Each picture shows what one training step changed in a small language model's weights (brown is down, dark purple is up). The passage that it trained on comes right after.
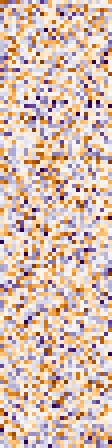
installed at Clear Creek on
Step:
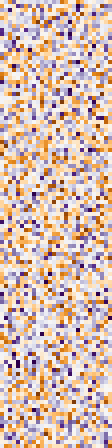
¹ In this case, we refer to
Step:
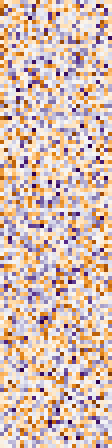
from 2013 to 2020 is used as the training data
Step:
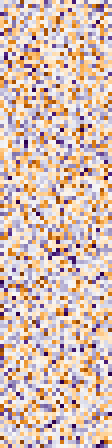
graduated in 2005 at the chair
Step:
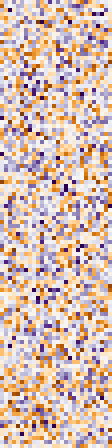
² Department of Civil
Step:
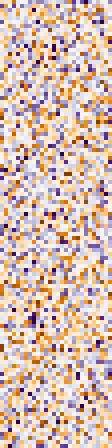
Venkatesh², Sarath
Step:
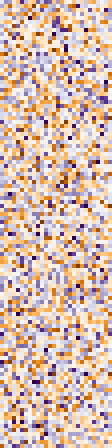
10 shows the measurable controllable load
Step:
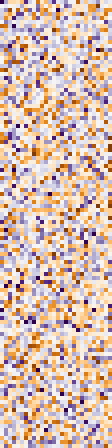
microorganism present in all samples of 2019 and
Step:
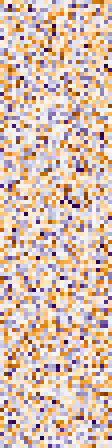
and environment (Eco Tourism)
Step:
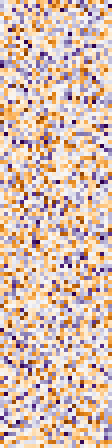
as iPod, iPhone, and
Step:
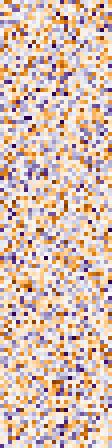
amplifiers and amplification are
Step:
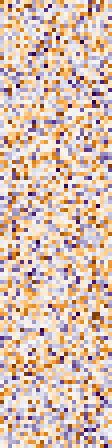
and introducing new technical solutions based on energy and
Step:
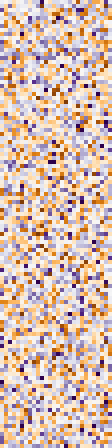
color space which attempt to describe the
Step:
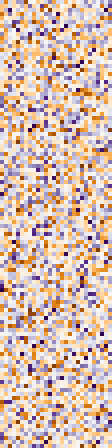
Social workers will identify behavioral problems among students
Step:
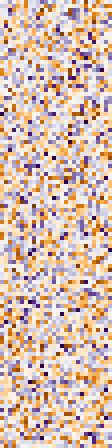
Martin Roeb DLR
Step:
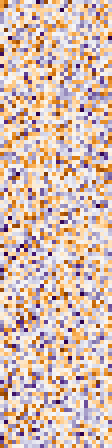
the individual who possesses it to have a
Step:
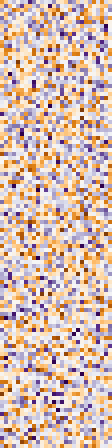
responses. The key contribution here, is the
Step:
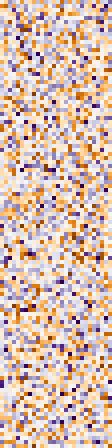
use of BSHC. Mixing
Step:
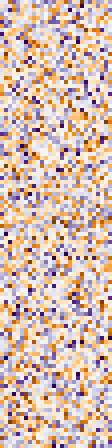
- Clinical Trials, National and International
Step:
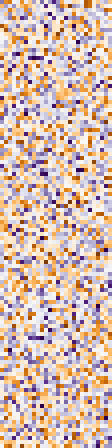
from the full paper are presented. 2 Large
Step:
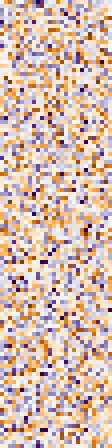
satisfied employees are with their jobs, and
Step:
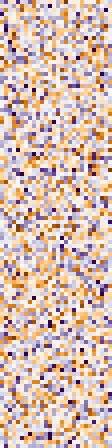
treat aches and pains caused by
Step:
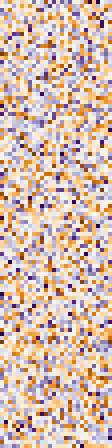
species. PhD. thesis,
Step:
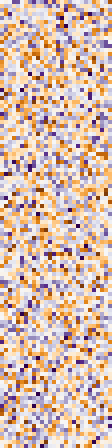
was used with an identical
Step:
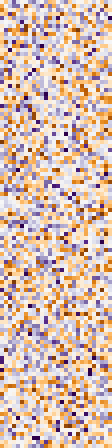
offers a pedagogical and research
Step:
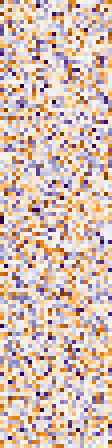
sperm cells excluded the stain
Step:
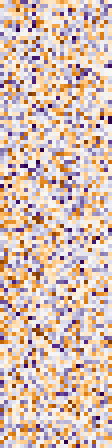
^[1,2]. This is also now
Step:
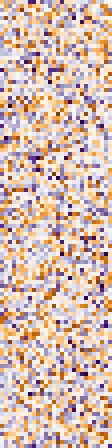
of the deliverable is organised to
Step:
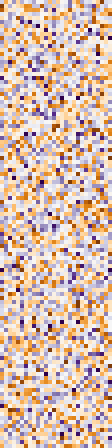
parameters. Firstly, the aqueous
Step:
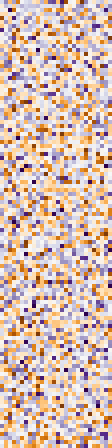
T Kakutani J. Phys.
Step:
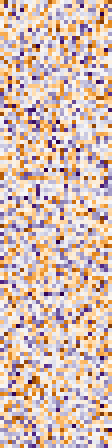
used in folk medicine in different
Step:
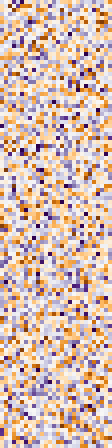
is shown in Figure 4. Viewport
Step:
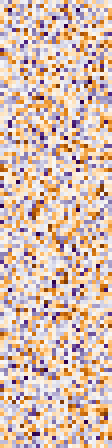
Ulf Dieckmann
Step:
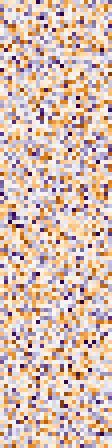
implementation of counter propagation neural
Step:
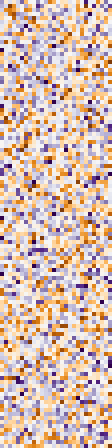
division. If δ'
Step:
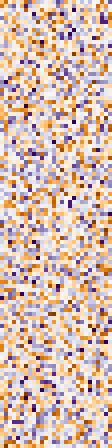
Narapidana. *Jurnal
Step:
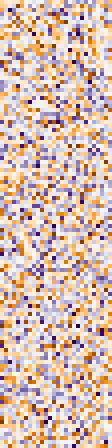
time is closely tied to the size of
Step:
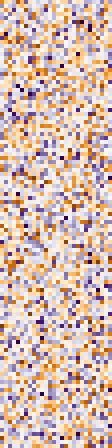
on the influence CuO doping on
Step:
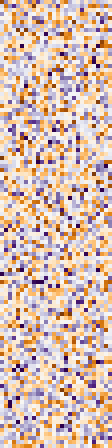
presented in Folger *et
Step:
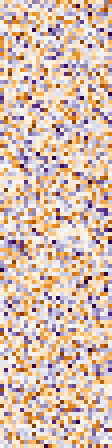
46.7% lived away from
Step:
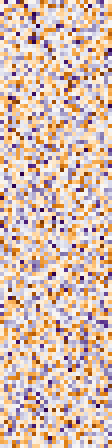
and color stability of ceramics even after
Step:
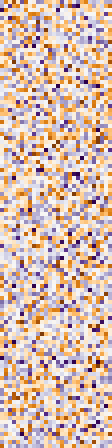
this we can ask ourselves if
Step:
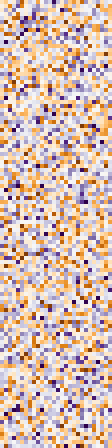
BPRS scales were slightly
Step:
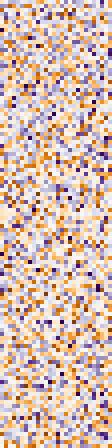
patients with osteoarthritis and
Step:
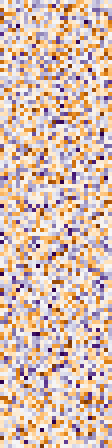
clinical characteristics and patterns of their antibiotic
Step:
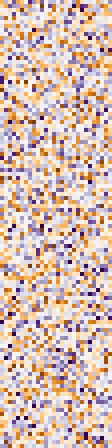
concept of development will give a clearer
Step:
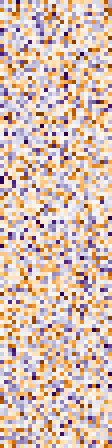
neurologic sequelae in more than
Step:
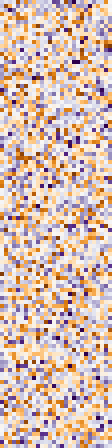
posts, and live broadcasts
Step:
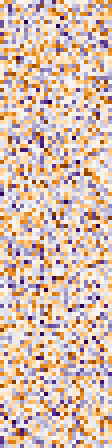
modules in IT-2. -
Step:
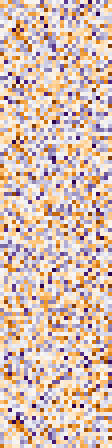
nitrate complex are attributed to
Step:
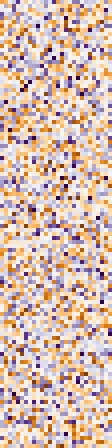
normal to hole boundary, and P is
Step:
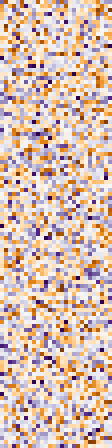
Peoples' United Revolutionary
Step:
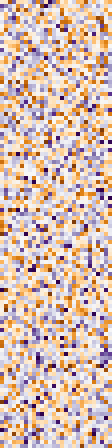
class. They can be used at different levels and
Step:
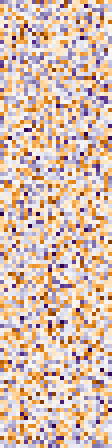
compared for a static load case considering the
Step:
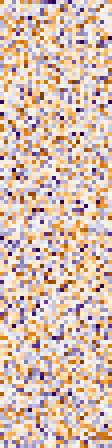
a sample size of one hundred and
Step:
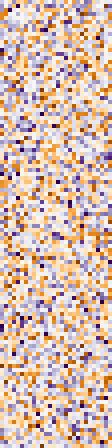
Effects of *Aloe
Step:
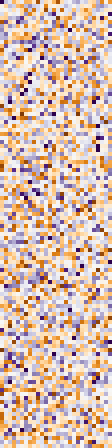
as any soil that contains a significant amount of
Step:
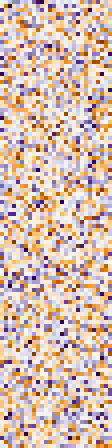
to get an authenticity of different
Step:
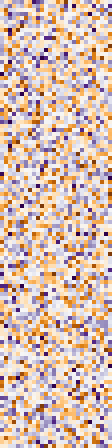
is always on the process. Conclusion:
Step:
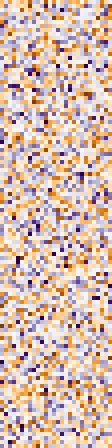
findings include the mathematical characterization of equations
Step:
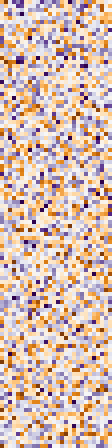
centralized distributed architecture, nodes in
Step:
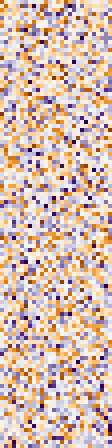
spread of Covid 19 infection.
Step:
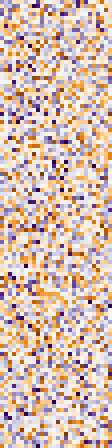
Roles and responsibilities 5a
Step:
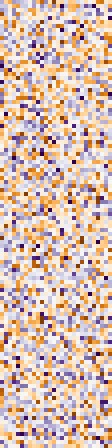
than a certain threshold or alerts that
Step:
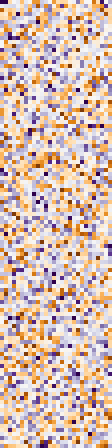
preaching hall. Figure (15)
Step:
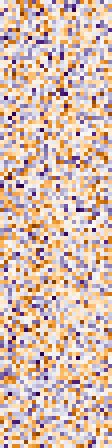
include: Lack of communication/ knowledge between a
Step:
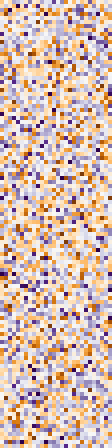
Anxiety disorder, sex,
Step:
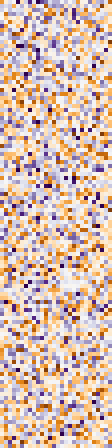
kept overnight at room temperature.
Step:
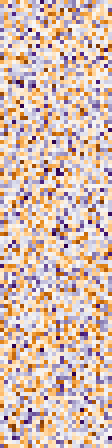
process in its entirety. There are other essential
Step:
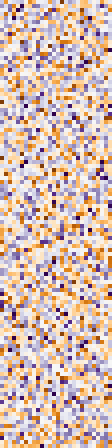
value of 0.39, indicating a
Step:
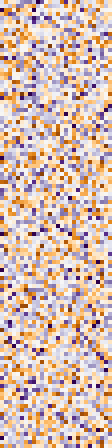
classified as to be consolidated.
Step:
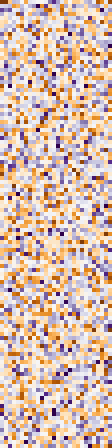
de vallée -Alpage 24
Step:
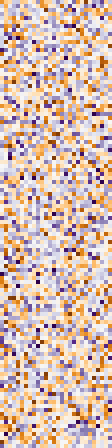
hormonal response for the compensation
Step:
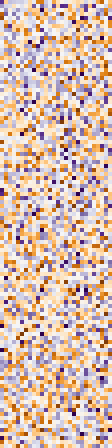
indicating a slower rate of functional
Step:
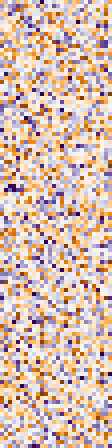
against a standard/some standards Aims
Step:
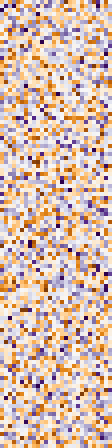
and Y.Z. provided helpful
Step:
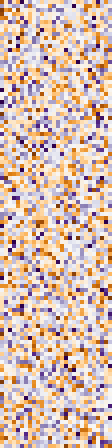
12% on statues, *but
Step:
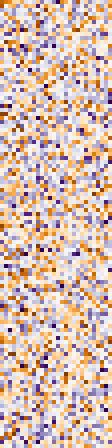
pitfall trap method for the collection
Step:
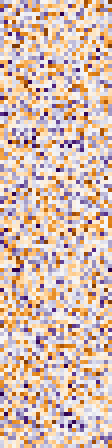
to the system), Headset, SD
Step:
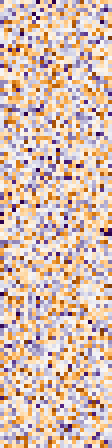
all goals (Table 1) solved in a
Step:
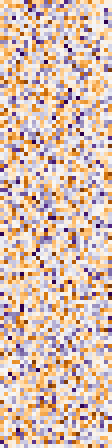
tests that have been carried out, a significance level
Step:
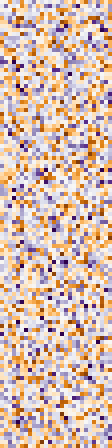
1. Exchange capacity: The exchange capacity
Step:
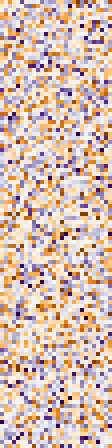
in mature gas reservoirs.
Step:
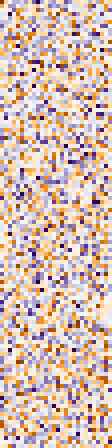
by expressing suggestions brought
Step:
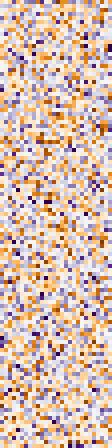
tasks. IA-based learning emphasizes the
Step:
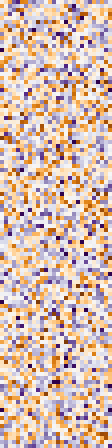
heuristic approaches in this context. 1.
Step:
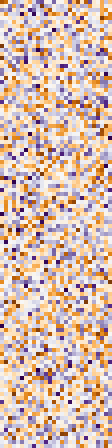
optimized include the improvement of reaction conditions and the
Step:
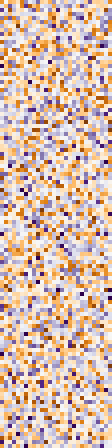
and the environment, and provide appropriate recommendations to
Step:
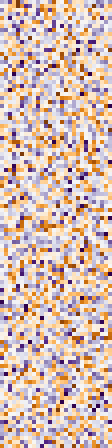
value of financial planning is that it acts as
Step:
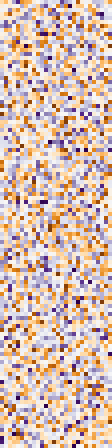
2025). Announcing the new
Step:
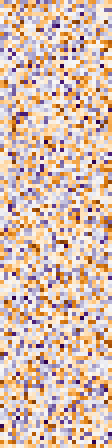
introduced for dose optimization and quality assurance
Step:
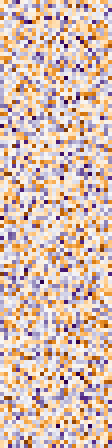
like the Manasibu district of
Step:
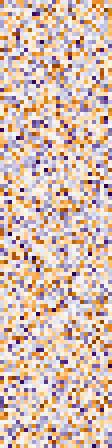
procedure. Model performance was evaluated by two statistical
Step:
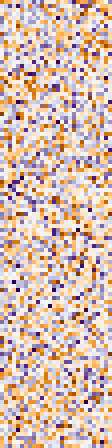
dynamics in emerging markets and offers a
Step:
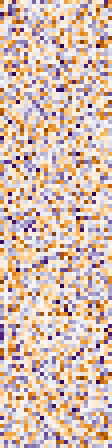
auxiliary means. For example,
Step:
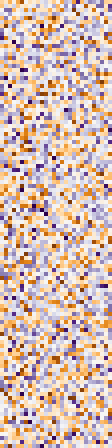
centuries of vigorous
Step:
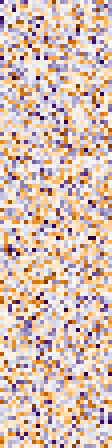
non-relativist mechanics. The
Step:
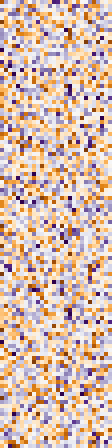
surely as this is true
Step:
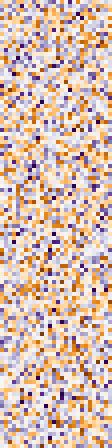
a number of different approaches and case studies of how
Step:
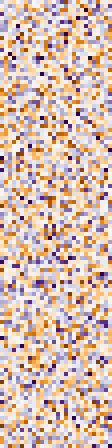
become one of the most studied global stressors in
